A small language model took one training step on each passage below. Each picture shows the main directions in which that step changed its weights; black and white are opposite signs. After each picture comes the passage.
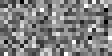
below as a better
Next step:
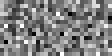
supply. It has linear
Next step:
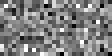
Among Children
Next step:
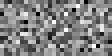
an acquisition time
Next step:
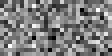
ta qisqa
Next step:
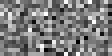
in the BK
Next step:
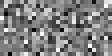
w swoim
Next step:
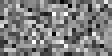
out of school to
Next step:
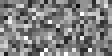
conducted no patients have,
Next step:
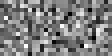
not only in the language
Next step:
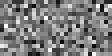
form. These forms are
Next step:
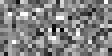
examination and magnetic
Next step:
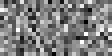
is a province with
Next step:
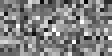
the compound exhibited a
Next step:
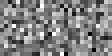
age of over 50.
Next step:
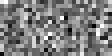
creativity of the
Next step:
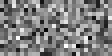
was used for the data
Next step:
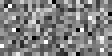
in any case do not
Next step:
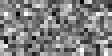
neglecting the
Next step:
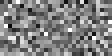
the self-energy
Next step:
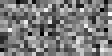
in the Dipole
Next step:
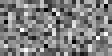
energy savings.
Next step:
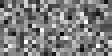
based on Fisher
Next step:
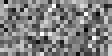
Так как для
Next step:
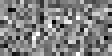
vacuum contribution of the distribution
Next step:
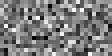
produção. Além
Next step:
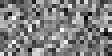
which nucleation is
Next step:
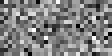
then reduce it by
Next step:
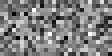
boundary conditions of the system
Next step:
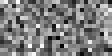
law is admitted because
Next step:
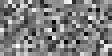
the size of emission line
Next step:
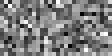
fortunes of
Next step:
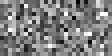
the heavenly
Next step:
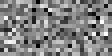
observă că
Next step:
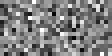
combined to yield four
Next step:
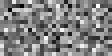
(see Methods),
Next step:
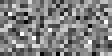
foul odor,
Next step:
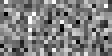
profile which can be
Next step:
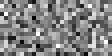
temperature}, we calculate the
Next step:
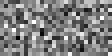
a measure of the
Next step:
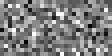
explain the model behavior.
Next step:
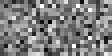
simple condition that the
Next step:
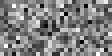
infrared band at
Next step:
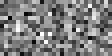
considered to each question.
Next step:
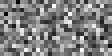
were recorded at the
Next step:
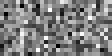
of the dilepton
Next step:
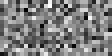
Instagram, and
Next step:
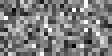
are likely to experience several
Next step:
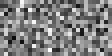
standard deviation of these values
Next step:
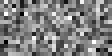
itself) for initial use
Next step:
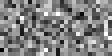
square they are currently
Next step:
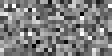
}\textbf {\bibinfo
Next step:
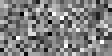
constructed in the second half
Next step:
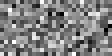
example of the costs involved
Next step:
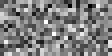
Therefore, mean of the
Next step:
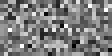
the relation is uncertain.
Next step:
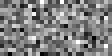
with different periods and
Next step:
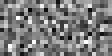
RMF interpretation.
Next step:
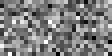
de suministro
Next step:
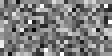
curvature tensor field
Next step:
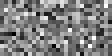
and concretely explained
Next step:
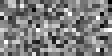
companies are typically only
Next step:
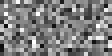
realizada, o
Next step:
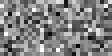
panels are also
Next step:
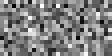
However, the rapid expansion
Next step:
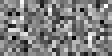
mean value of the
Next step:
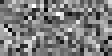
literature. For the search
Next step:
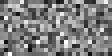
vor. Dieser
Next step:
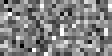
foot infections and
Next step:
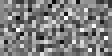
positivas y
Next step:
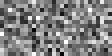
major contributing factor to
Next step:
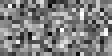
of Geology and
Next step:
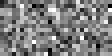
authentic lots
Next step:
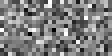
operators, and consumer
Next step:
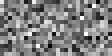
represented by a diagonal
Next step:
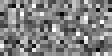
OF EUROPE
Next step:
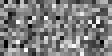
from constraining the importance
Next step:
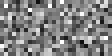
considered are Fe and
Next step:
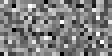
under Project No.
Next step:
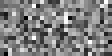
applications and policies in
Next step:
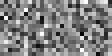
across the full load
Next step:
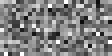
the field lines. The
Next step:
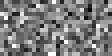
organisations, research
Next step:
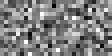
They also shared how
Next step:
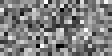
FIGURE 1
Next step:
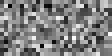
to dumping of
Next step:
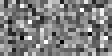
\sim \pm
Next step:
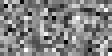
the GRBs
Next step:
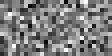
$\eta$ estimates
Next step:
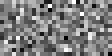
such that each position of
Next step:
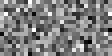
in which all details are
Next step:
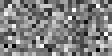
second session of the
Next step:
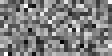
clearly. So it is
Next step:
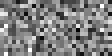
details. This is because
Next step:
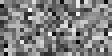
attracted to red or
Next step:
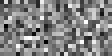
beyond its intended
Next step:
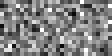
enjoyed an
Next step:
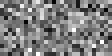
Cherenkov light is
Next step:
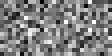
we used a digital
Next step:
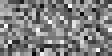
applied. The function
